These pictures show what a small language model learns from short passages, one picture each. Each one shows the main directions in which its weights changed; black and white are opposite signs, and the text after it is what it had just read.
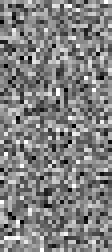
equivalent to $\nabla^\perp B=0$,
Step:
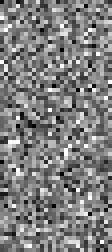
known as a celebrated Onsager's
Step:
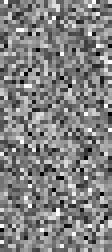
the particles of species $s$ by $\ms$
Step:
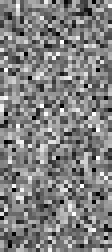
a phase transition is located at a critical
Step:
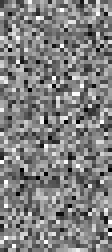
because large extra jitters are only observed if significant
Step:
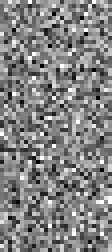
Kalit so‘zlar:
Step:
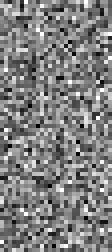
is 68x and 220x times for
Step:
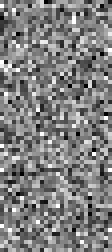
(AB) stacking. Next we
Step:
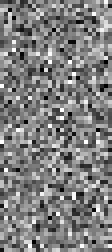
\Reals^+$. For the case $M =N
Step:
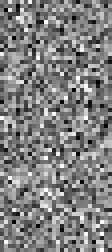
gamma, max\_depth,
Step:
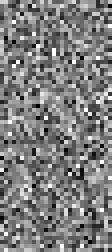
considerable uncertainty on the values of these
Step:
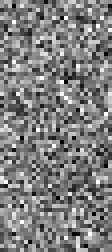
not observed by the satellite, as well as
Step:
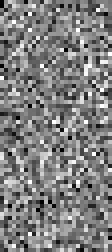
Rhyder’s (2019, 14) description
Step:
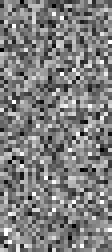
cluster are mutually connected, while those in different clusters
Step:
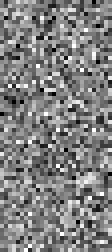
the distributions measured by the CMS and D0
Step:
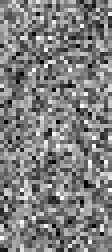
elements, and the set of degree $d+1$
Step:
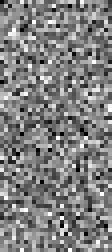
framework, we demonstrate combining multiple datasets,
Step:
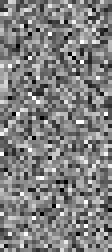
and felt this rule was imposed on them
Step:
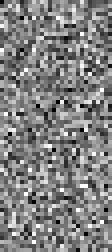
condition, measured by gradient of chemical potentials,
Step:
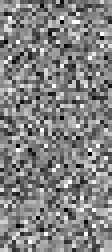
[Puj06] LAIA
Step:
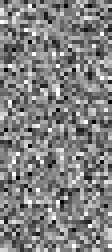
with at most $i-1$ parts equal to
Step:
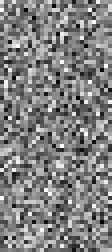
The study is done through the process $e^-p
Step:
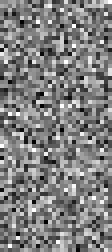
to realistically model non-equilibrium
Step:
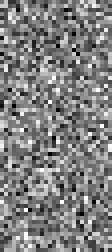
system. The disorder problems for the two hybrid
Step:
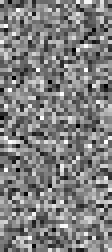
in zero field, such that the CMR effect from
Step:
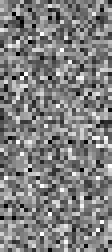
the tree rings preserved in the wood.
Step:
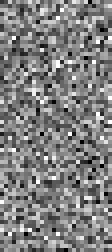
4.1. The real Banzhaf value
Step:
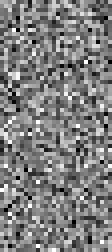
written an article very similar to this one, with
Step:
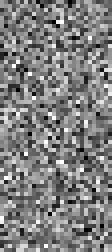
value and X-axis denotes classification models.
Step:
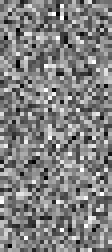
metrics alone. Open problems - How
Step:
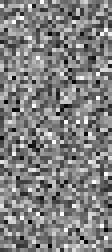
is an arbitrary nonempty weakly compact convex subset
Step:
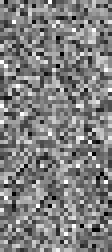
are not stored. Their prototype system
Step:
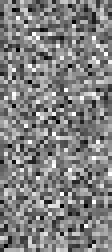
Meixner distributions. He includes the one and two
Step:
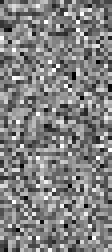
with entries $\bm{\gamma}^\text{s}$
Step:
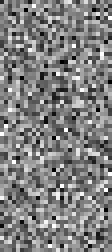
through the generic point of {\em some}
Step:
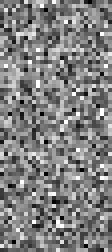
wind or shadows, are to be utilized
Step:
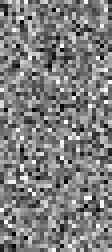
seismic response in a structure was first introduced in
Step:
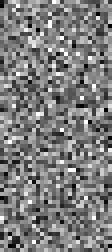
present with difficulties in visuospatial
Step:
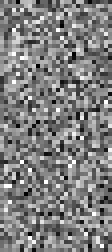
since 2001 \cite{NTDsM}.
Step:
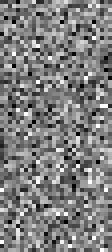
Self-Esteem Scale,
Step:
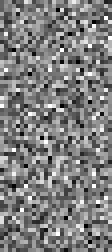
(P5) Painleve equations. The necessary
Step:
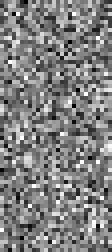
of the SN 1181 remnant,
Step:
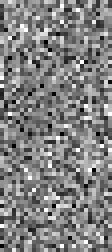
with increased capillary refill time of 5
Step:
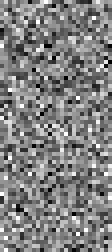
scale includes positively and negatively worded
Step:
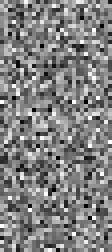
an action of $\zmzs$ on
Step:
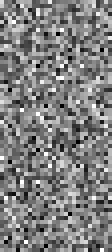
domain is 204 m, and the mean and variance
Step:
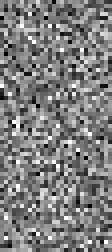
minimal projective resolution $(P^*,\partial^*)$ of the
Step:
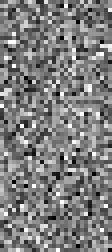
is unrepresentative of data. This can be
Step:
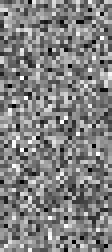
x_j} \frac{\partial \omega}{\partial
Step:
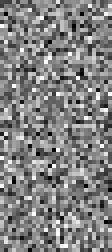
given in our work on generating moment-based
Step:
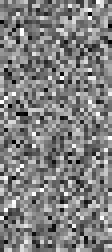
After scrutiny the following
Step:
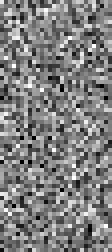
school. Head teachers are appointed by
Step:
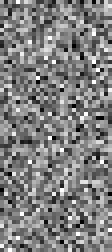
half the integral over all ${\bf q}$. Now
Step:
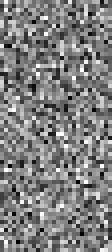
data of the "tiff" format to image data
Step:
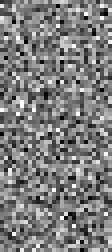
two-state model} Consider the case where a
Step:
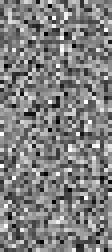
color measurement. In practice, color
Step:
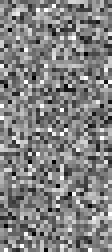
that, \begin{proposition} Given any
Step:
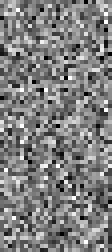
transaction, only earlier transactions are available as
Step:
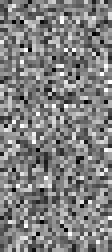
region where bistable behavior is predicted by the mean
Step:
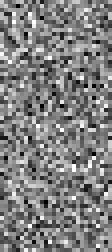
literature focuses on technical indicators, which rely
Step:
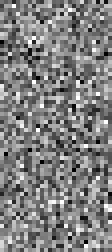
from immune cell surveillance. This
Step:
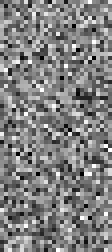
\, J$ (we use the notational
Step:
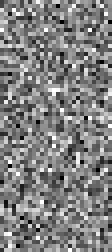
mentioned, there are strong reasons to
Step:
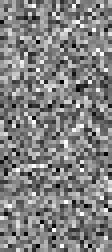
HEAT EXCHANGERS A
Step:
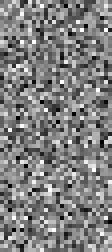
and encourage prospective users to use
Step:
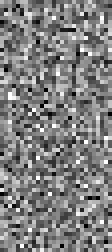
caused by geometry, exchange interactions, or other
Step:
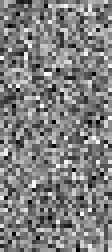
to the results of our study, even if the number of
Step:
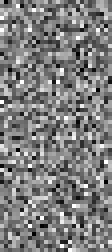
representative of field conditions, we conducted flow experiments on
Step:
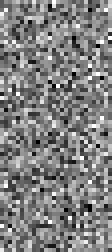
sum of a BB component plus an
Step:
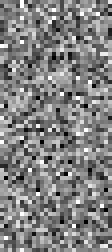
extra form from $\cD_d$, which are
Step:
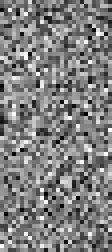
\end{thm*} \begin{proof} This follows
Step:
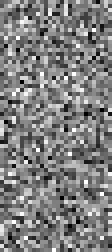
{\em Mengenlehre},
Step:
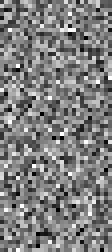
of the long-time convergence, in total variation,
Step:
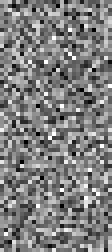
Thence, $\alpha_{\mathrm{eff}}^w$
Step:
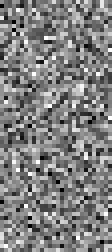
field with linear constraints the residual field $\delta f$
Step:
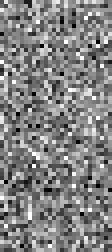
}{\it Given the Weyl matrices
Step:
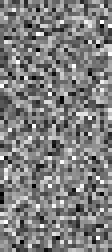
distance from the Galactic centre are the same
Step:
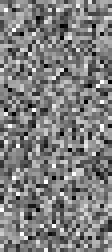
See Link: Gerd Edwin
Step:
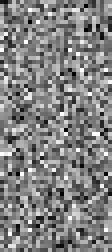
computed using Cheng et al. (1995). With
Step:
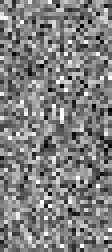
of the ligand orbitals and is given by:
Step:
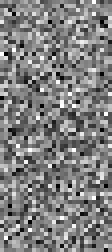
agree | I strongly disagree | I disagree
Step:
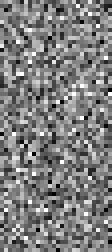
intensity at $\phi=25\%$ are presented for several
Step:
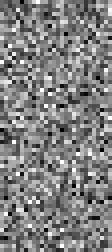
includes a distortion parameter $\beta$ and a
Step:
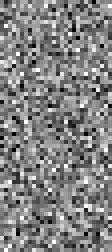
can play a role in the formation of the first stars
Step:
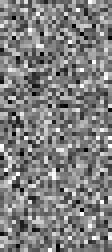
planted vegetation should have survived at least
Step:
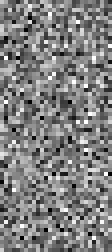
the form $i(i+n/2)$ if
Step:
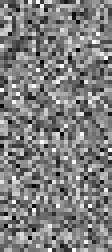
and innermost shell being 130 mm and
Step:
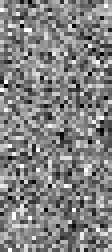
\tag{4.23}$$ gives the volume element that
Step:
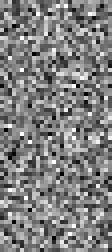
up of different components, which are certified according to
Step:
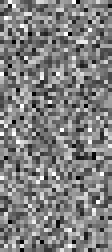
here the ratio of peak flux for an observing angle of
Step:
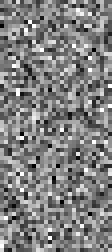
saturated oil while the Kinematic
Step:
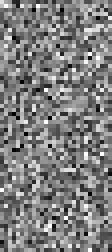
sets, $B$ has cardinality
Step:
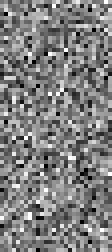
c \langle b=q^{-5}\partial_c
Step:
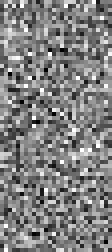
ensure there is no air gap and were
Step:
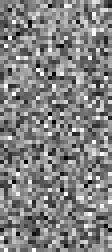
the potentiometric technique in 75%
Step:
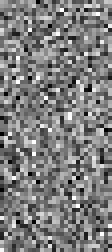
relation with recovery difficulty of SR.
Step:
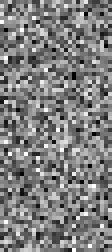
modeling the granular resistive forces in
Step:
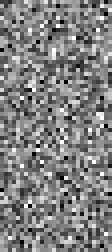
one unstable periodic orbit, the resonances
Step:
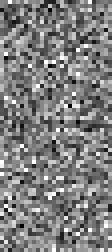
in water and thus must be measured to determine what type and
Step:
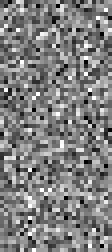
$c_1(\omega)$ at time
